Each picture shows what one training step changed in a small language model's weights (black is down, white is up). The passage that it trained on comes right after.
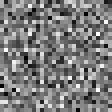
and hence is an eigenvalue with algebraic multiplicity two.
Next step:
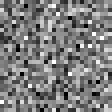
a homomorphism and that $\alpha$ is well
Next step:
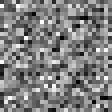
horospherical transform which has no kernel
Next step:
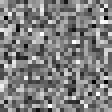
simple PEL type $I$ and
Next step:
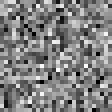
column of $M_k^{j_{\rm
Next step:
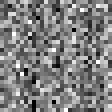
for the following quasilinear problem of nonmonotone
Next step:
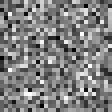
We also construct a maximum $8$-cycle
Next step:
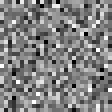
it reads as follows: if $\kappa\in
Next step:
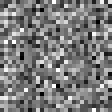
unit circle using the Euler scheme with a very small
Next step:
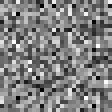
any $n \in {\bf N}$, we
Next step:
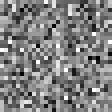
and $C^m_{n}$ respectively.
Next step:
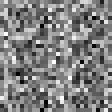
stick fragmentation process results in stick
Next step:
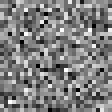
B$ is called {\it $\Cal
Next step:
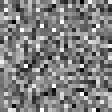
its Applications \textbf{136}
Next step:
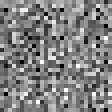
and Sandro Verra for his suggestions
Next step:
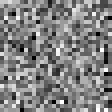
method replaces the high-fidelity model
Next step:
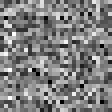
simple pole at $ s = 1 $ with residue
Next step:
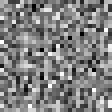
the unit matrix, we get a tensor
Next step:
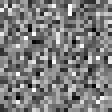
and only if $(n+r)^2
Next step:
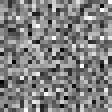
representation\footnote{The result also holds if
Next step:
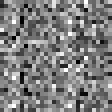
normality of the MLE in the Rasch
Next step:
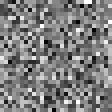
$V$ in $U$, when it
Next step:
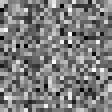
by Rudin, Osher and
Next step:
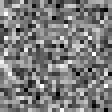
Markov chain with two special states $0$ and
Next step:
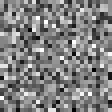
can be chosen more aggressively, even
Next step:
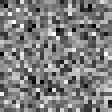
via an estimate similar to the ones of
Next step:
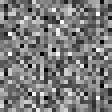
random coloring make $G$
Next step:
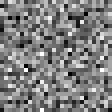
model. Some of these articles incorporate simulation
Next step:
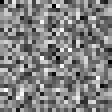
\rangle = \langle c, f
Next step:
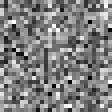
the cardinality of the subset of integers $$\{
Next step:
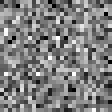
\begin{equation} p\left(
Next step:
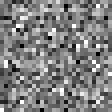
Remark 2.11. By $\Sigma_{\alpha
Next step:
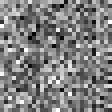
\in \calD$} and solve the reduced
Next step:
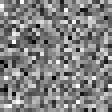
have shown that the best upper bound depends on the
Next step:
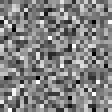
colors: \begin{itemize} \item
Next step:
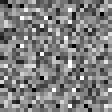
property, but $X$ does not even satisfy
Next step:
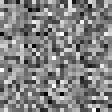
right applies to the two plots on the
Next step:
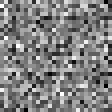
\Siegel_\alpha \cap \gamma
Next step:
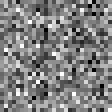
depend only the symplectic structure, one should note
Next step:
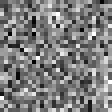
lie at the heart of a field of
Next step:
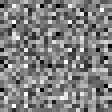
of a natural frequencies. The detailed analysis of
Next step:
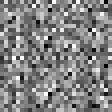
% \par \medskip The proof of
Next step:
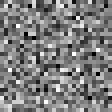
may by default assume the closed trajectories have
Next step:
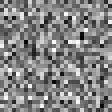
\xi \ $ of the form $$
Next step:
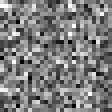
estimate. Since only finitely many primes $r$
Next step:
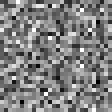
consumption to wealth ratio depends not only
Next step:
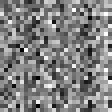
include each of these solutions into an infinite series of
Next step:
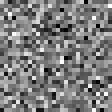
$M$. (This would require one to recover
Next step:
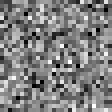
$\mathcal{L}_n$-transforms of
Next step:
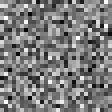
a measure-preserving auto- or endomorphism is
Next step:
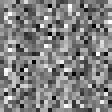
for solving those fractional equations were recently developed in the
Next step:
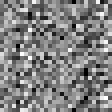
false positive and false negative errors,
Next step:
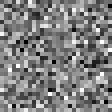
are independent standard complex Gaussian variables and are independent of
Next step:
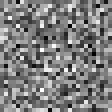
and Yau operator on \m. Then the
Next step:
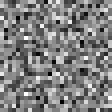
maximal order, without zero divisors, satisfying
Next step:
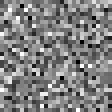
It is straightforward to check that the maps
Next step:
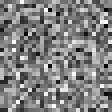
in \cite{Sol73} for the first
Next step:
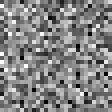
an energy consumption $e_{ij}
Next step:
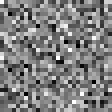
the wavelet transform. We give simple examples of
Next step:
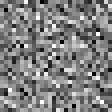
Let us introduce the infinitesimal operators corresponding to
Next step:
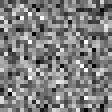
any $\varepsilon >0$ there is a number
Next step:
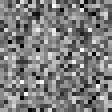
occurs in (\ref{4}) if and only
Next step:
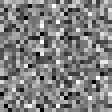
from (\ref{U}), we know that
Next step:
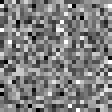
1, d)$, associated to the full monomial reflection
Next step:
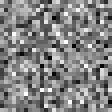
for clickable emails
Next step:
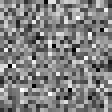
the fuzzy curve $\gamma=f\circ
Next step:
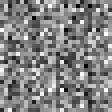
of (iii).} By the definition of
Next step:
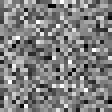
tables. The model improves dosing accuracy
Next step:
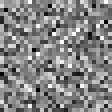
i\la k,\theta\ra},$$ with
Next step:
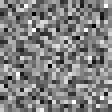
that the intersection in \eqref{disjoint
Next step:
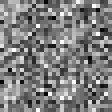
be used profitably with one additional edge
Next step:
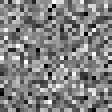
\end{prop} \centerline{}
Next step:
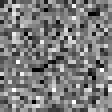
and only if $\D\ne 0$ or
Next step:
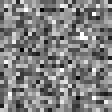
in Section 3 to uncertain freeway models for
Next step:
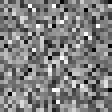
$a\le k<b$. We refer
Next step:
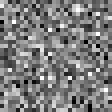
pre-array, which is of no interest.
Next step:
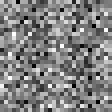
for all four maps demonstrate the distribution of periodic
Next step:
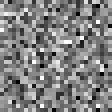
\frac{1}{\kappa}, \qquad
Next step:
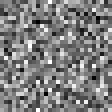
one edge of $\edgesB$ to be
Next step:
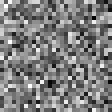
and $Y$ be partially ordered sets. Let
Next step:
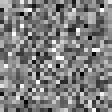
for the above generalized RW algorithms, one has
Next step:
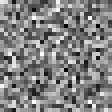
so, we shall need the formula relating the
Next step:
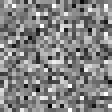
(x)}{\pr x}\right) $$ converges
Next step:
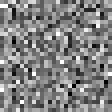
from the Lefschetz trace formula. The
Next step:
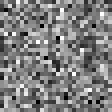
subproblems.} It is natural to solve the
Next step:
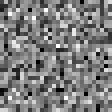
the part of $\mathbb{Q}$ above
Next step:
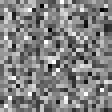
edge path joining them. \medskip As a
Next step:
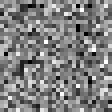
Delta function}, \end{cases} \]
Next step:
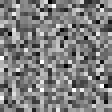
where $X\sqsubset U$.
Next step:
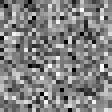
concavity of the latter and, letting
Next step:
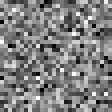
components: they could all be part of a single
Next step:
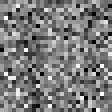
subset of an element is also an element. For
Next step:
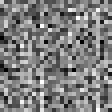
with neighbor $y$ of degree~$2$
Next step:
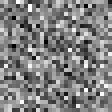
denote the \emph{Minkowski
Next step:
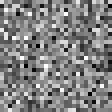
\emph{ii)} We set $\W =
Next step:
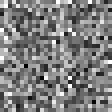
hence to immersion poblems (see Adams
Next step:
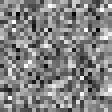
of symmetrization, none of them being
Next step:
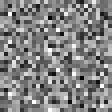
$L_{AB}$ is the weakest
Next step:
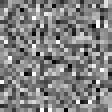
that a restricted log-exp-analytic function
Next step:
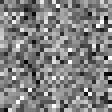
\}$ for the displacement and $Q =
